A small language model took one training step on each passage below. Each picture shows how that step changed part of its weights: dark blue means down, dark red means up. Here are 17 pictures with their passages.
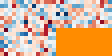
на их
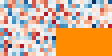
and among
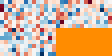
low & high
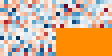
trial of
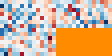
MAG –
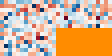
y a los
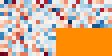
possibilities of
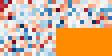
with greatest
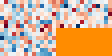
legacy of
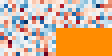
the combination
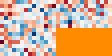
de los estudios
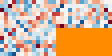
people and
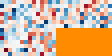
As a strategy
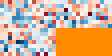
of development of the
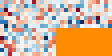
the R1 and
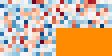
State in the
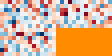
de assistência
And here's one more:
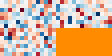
focos de
